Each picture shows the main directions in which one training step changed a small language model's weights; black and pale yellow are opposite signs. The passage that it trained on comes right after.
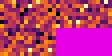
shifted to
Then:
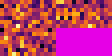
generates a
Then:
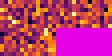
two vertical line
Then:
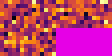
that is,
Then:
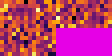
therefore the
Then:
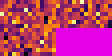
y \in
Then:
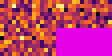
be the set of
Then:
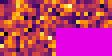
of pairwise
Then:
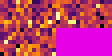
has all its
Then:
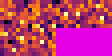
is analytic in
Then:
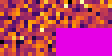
dependence and
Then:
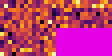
errors might
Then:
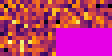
minimum is
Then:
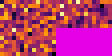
structure. To
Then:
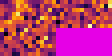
of the other
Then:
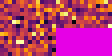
quark mass
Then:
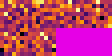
bounds on the
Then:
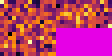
limit is also
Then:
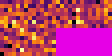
We describe
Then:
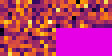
has a solution of
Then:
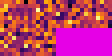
the number of
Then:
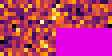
scheme, with
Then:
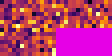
up like a
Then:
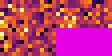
Here we have
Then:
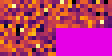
not. Therefore
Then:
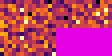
Maybe we
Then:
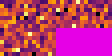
to find the most
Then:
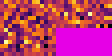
except of
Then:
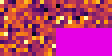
we deduce that
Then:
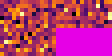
any change in
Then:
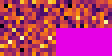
order goes
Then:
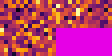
plays a
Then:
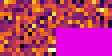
and pressure in
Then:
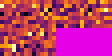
equivalent width
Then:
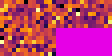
the inequality
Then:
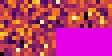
potentially be strong
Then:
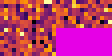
crucial fact
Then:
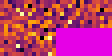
composing the
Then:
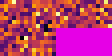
by car
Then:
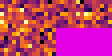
One can assume
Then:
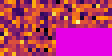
where the sequence of
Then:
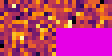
example lasts
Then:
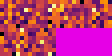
the generic
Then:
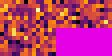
the expected
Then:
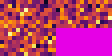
verify the
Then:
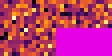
that is the
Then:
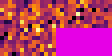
is the unique solution
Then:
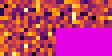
solution of the
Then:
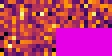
have only minor
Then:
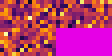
with the initial
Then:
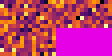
to leading
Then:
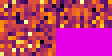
the hubs
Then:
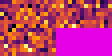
right angled
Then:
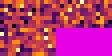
C \cdot
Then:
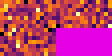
the event to
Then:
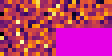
probability to every
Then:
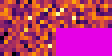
with the same
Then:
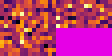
each subsequent
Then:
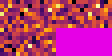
\, ,\nonumber
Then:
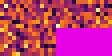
minimization of the
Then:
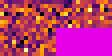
wants to
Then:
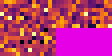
so far
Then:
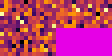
\mid {\cal
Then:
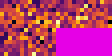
estimate the first
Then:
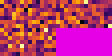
structure or estimated
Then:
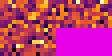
la projection
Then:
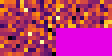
Therefore, it
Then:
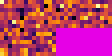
a) If
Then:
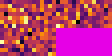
Dynamics with
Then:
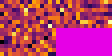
system with length
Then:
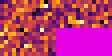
acts on.
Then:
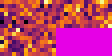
Further, the
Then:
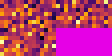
extensions of our
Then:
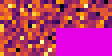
are constructed by
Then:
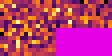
equal to the
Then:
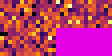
be identified
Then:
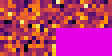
is characterized by
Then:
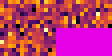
next is a
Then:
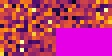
result for $\langle
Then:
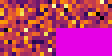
objects which
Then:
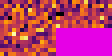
variables with
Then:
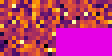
be estimated from
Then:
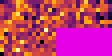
of $c$
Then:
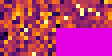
which means the
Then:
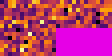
calculate the
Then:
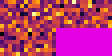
been shown that the
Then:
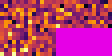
positive extension of
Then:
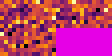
analogous to
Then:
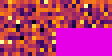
necessary and
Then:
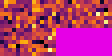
and distance from
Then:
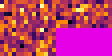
0$ and
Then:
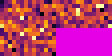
away from
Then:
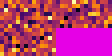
same holds for
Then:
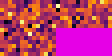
is generated by
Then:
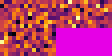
relating it with
